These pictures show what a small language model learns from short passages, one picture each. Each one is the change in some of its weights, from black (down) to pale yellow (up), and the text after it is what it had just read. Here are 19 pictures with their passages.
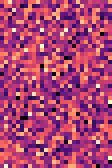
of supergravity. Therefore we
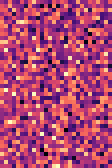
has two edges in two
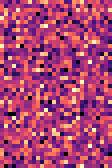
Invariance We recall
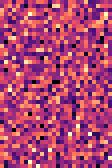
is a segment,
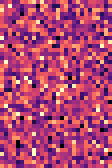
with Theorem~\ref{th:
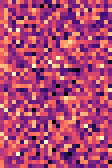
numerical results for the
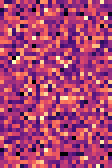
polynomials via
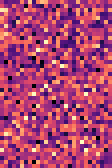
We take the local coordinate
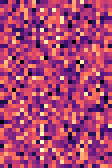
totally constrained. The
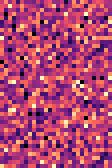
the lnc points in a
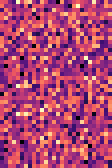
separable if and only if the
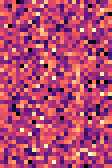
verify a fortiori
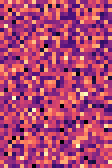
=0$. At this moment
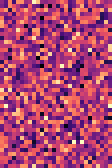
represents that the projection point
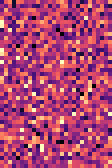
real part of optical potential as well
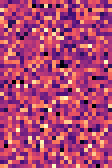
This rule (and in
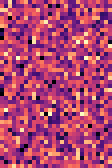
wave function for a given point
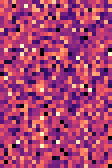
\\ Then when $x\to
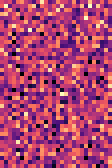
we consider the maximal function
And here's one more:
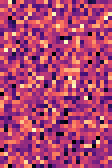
do the specific calculations
